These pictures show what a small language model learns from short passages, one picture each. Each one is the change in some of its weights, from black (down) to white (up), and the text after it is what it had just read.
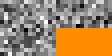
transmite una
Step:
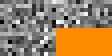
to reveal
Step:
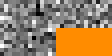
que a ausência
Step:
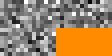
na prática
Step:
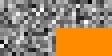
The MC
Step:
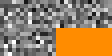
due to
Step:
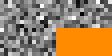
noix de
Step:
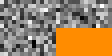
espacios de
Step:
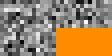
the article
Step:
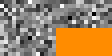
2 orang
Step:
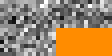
da Física
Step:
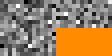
va ishlash
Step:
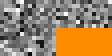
va ichki
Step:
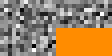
Согд и
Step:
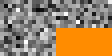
va amaliyot
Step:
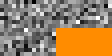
usul va
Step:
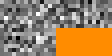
De modo que
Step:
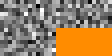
suponen un
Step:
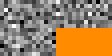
praia. A
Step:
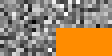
bir qatorda
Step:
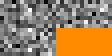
del habla.
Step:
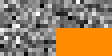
годы от
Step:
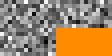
tels que :
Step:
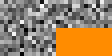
en que los
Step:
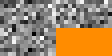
утра не
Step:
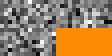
Os valores
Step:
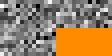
leves, é
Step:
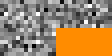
diversas con
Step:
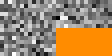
una participación
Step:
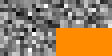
En muchos
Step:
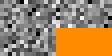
qilish jarayonini
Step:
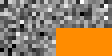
el cual
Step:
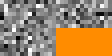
В данной
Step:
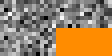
the lesion and
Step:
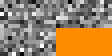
mas se trata
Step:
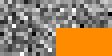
только с
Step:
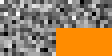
estudio de
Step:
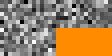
geral e,
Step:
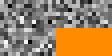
y la captura
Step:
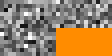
que permite
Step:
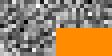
et al.,
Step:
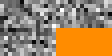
тезлик ва
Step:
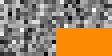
Journal Of
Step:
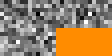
Los resultados
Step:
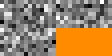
в межах
